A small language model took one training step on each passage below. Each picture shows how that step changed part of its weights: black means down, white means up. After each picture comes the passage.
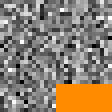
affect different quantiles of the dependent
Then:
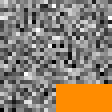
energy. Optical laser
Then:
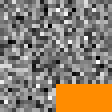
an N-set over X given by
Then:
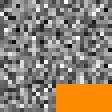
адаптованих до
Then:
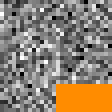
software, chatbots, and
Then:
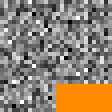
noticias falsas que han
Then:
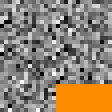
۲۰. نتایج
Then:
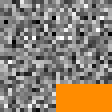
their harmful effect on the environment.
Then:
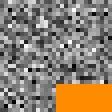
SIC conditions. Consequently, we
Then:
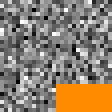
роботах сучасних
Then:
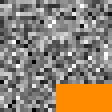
from the increasing use of LLMs
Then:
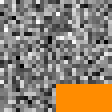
to the ``triality'' of the
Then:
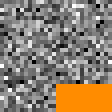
leading to the change of amino
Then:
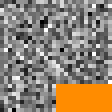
dissipation range, whereas the
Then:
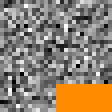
culture or we can say every
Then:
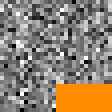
the axiomatic framework of
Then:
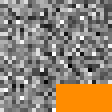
nucleon is struck by a
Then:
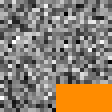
Perel, Sov. Phys.
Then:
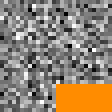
the imports that compete
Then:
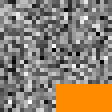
the leading-order terms in the total
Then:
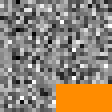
yapmak suretiyle
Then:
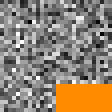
Melalui Pelatihan
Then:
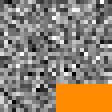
\text{and } C =
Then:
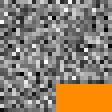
Shu munosabat bilan
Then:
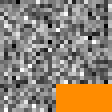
tertumpu pada
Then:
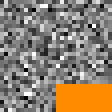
perform current-pulse-induced
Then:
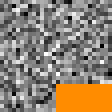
the total charge is maintained at its
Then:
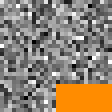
the rate $\delta \propto
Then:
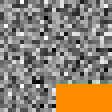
definition of utility functions at the functionality
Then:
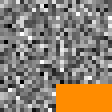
information provided by the bank
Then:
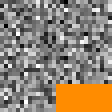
K_s . The fracture
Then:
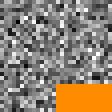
The motion of the pendulum
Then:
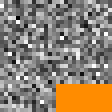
Galaxy, began earlier
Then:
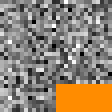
dependency cases dropped
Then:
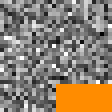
in the number state basis, we obtain
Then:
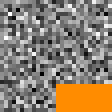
hole, to the smaller hole
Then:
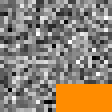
Perspectives on Organization
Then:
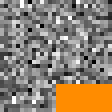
recruit efficient and skilled
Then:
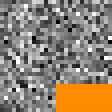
impact MRSA biofilm
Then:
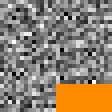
of disability type, disability level,
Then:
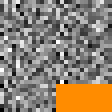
audiência, para a
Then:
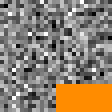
files contained in $R$ have
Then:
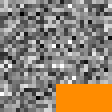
D_s to an effective coefficient
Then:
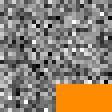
Kaviraj in his Bengali
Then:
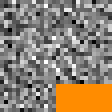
/ [кер. авт.
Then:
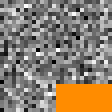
of charge. They were available for
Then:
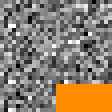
relationships were validated against growth data
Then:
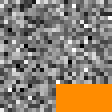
\begin{abstract} This study
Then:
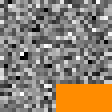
back to the Cartesian
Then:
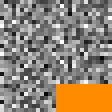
\circ ... \circ d \log
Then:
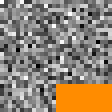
of Covid-19, flu and
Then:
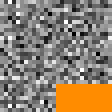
making activated carbon because it is very
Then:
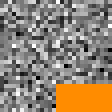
tarmoqlaridan biri
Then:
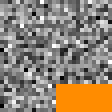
illustrated in Table 6.4.
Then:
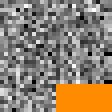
of the drug. To demonstrate
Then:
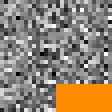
employed for any arbitrary
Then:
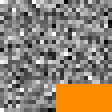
oil is obtained which on esterification
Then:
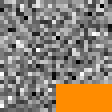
the 37 detailed topographical
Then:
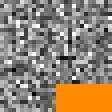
\begin{equation} p(x)
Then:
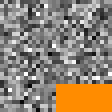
Vira Kongalvadeva
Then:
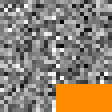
know who would be best to ask
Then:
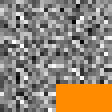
group, 33.3% of them
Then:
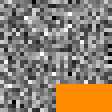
paper. \end{document}
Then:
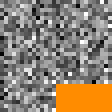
sensitive experiments searching for dark matter
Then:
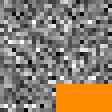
olinishiga erishildi.
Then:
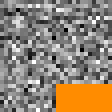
would keep water permanently without these
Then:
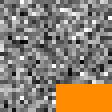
in the sitting position. The
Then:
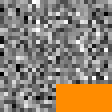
2. Der Dünger
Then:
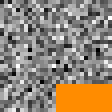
desires and interests. In
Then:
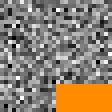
boundary support stiffness is
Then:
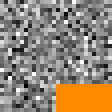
je potvrdio
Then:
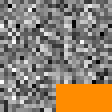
multi e interdisciplinaria
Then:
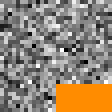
and controls) [Error!
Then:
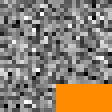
higher share of females, this
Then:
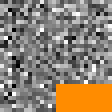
to'liq undirilib
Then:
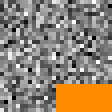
, tal que a verdade de
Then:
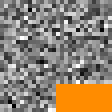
reversal operator $\mathcal{T}$
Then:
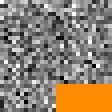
where $c$ is the speed of
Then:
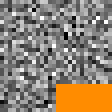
não tinham motivo para
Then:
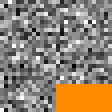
ritorno in patria.
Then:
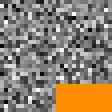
with $T$, and hence in
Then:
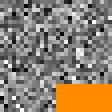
the contact line. Therefore it might be
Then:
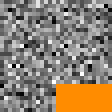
Sub-Sahara Africa
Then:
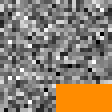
menggunakan pedoman
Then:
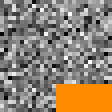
Os resultados dos demais
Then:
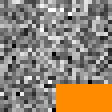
we find that the morphology of the
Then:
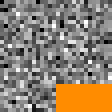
at the BL10XU beamline
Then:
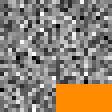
paydo bo'lishi
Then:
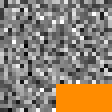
We count the number of nearby sources
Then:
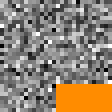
used by the state to spearhead
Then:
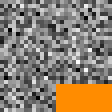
who have applied methods and ideas of probability
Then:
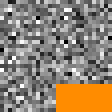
the perforated tube, these
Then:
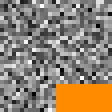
hydrogen envelope and thus shut
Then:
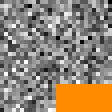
Regression outputs for all figures
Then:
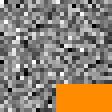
videos e imágenes
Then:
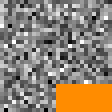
Reward in this life consists of
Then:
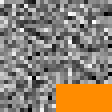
at the Department of State
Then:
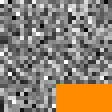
barrier and the probability of the
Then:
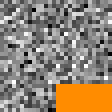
for the other campaigns.
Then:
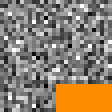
characteristics in the near future will have transition
